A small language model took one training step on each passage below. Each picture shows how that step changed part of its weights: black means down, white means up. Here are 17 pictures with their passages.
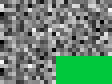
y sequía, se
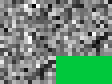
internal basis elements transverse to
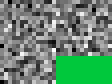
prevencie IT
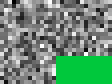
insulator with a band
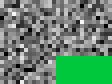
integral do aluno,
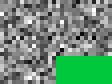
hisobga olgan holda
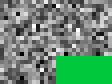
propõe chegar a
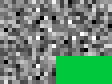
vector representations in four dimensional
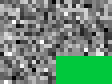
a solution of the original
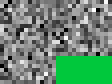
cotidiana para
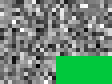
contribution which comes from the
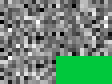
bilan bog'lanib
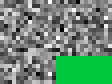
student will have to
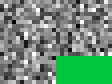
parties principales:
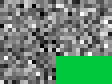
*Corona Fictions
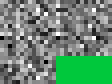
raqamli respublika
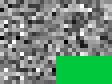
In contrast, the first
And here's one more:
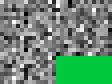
ва ҳар доим
